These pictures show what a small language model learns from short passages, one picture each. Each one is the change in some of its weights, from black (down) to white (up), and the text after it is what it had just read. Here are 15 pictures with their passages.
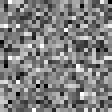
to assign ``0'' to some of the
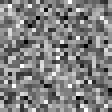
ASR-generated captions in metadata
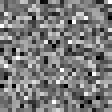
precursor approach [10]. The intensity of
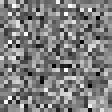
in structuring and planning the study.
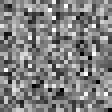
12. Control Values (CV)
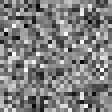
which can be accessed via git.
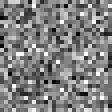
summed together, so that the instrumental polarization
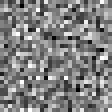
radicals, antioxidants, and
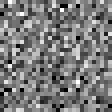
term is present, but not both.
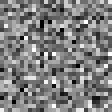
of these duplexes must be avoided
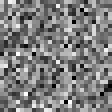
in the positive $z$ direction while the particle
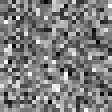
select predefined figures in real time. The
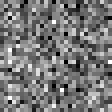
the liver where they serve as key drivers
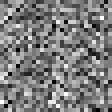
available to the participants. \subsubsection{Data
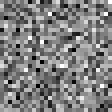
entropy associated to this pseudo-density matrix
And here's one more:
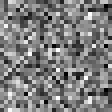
to characterize the thermal properties of the structure.
